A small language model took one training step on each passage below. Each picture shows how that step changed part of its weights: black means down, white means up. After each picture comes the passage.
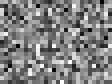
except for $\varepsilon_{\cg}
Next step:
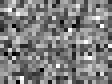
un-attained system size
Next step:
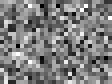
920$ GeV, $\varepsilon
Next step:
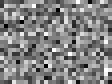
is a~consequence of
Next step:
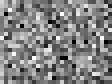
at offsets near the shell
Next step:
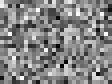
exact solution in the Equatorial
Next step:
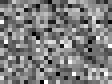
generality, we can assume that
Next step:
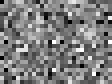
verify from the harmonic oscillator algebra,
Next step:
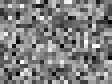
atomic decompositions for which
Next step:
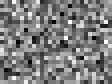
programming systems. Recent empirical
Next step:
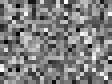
H$ is a maximum independent set
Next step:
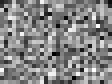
solution if the similar patches
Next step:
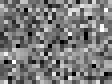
AUV deployment.
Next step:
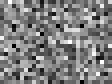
when $x$ is in the
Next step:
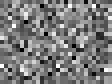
assumed to be either adiabatic or
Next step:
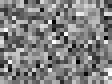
$\gamma \alpha^2
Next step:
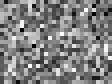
A spherical solution for vector electromagnetic
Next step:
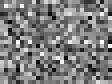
power of exclusive copyright
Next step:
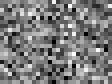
dense gas, as opposed to
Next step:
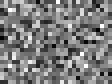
generated by braided analogues of
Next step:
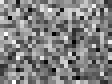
the subject of parameters identification for
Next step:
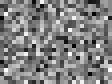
van Leeuwen also
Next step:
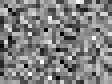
= \sum x_i
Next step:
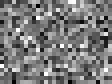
post-processing to validate
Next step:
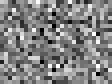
Euclid used in the typical
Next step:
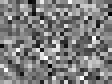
applied tunnel condition) is not
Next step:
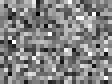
rank deficit~$4$.
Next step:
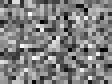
clockwise order (the
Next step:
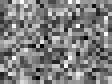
by a supersymmetric chiral null model
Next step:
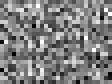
On the other hand, since
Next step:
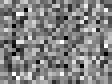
\in S: e \geq
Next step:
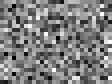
eigenvalues of $A$ are
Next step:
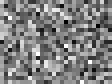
with the experimental results have been reported
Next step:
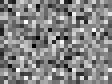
\ \end{eqnarray} in
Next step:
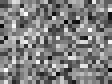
the order will start to be created
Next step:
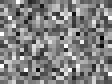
we have to show that the error
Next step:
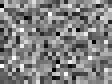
off by an uncoated beam
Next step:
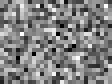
be in a triplet (minus
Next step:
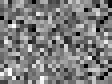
parallel dependency is the one that
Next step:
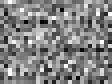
power series in several complex variables the
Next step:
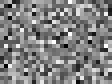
shown that the totally nonnegative part
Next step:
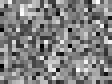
$A$ is embedded in
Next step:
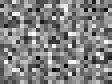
crystalline on both polar and
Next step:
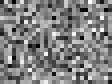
\end{equation} In order
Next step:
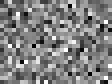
Inverse Beta Decay
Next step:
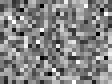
$$ For $s\in
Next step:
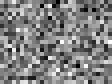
two morphological classes, it has
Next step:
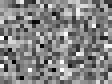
in the encryption process and
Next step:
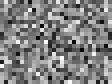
varying argument of the exponential which has
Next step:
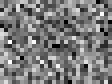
equilibrium contribution at T=170
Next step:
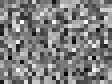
(HST) using two different
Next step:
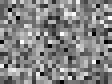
$S$ are as in the
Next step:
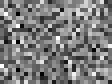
the power at large scales or small
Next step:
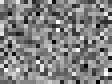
contains a detailed description of the
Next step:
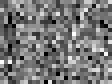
select paths that minimize carbon
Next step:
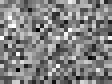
use a model for prediction facing
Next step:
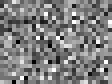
polynomial interpolation formula of the second
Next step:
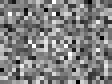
is, a topologically closed
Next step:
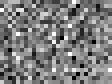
illustrating how to derive the boundary
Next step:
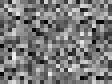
moduli space along a flat direction that
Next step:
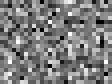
capture range and the pool
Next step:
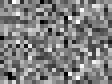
potential \begin{equation}
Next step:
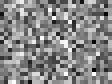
below this energy, the homogeneous state
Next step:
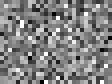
Acknowledgements} We would like
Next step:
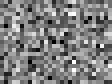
theory consisting of gravity, a single
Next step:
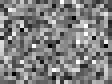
$d\times d$ matrix
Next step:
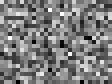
case $N=1$ of
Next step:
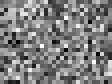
the simple derivation can be found
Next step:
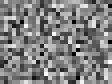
for designers and researchers interested
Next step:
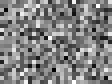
the face of uncertain generation, and
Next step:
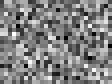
\Hh\ which implies that
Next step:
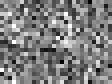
record of the max flow we
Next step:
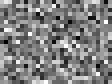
+ {\alpha_s \over
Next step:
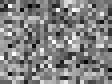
contrast, recent experimental demonstrations of
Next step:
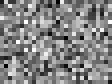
\end{align} where the
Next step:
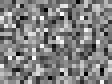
\textbf{Right panel:} The
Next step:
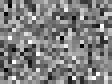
monoid ideal. Then the following
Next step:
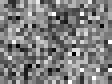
differentiating the equations $\left(
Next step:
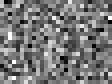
purposes. Let us consider certain
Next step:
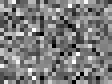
n-fidelity metamodel for
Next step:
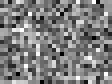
without dislocations, were described
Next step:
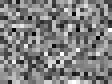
an isomorphism of PROPs
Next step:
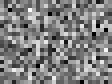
extension $x' \in
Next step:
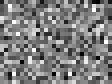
\begin{figure} \centering
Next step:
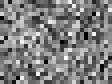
the F4 model. The thin
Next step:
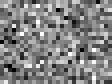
Institute of Applied Mathematics,
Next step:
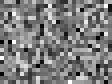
define {\it convergence in Green's
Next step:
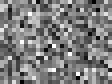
larger than or equal to 2,
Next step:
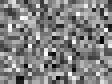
$h_i$. Consider the
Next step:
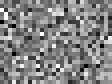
gear-k2 center |
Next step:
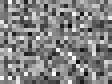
fungible token coloring
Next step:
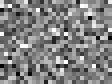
B.-J. Yang,
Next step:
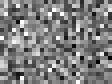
QGP blobs in
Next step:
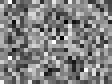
that the idempotent
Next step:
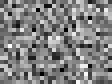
5~g mass is being
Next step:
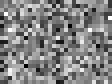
at the independent-particle approximation
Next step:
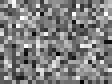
cone $C_x$. Suppose
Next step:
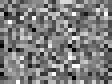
scattering is an indication that
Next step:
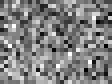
connected to the correlation lengths
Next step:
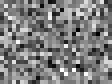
the force between two heavy quarks
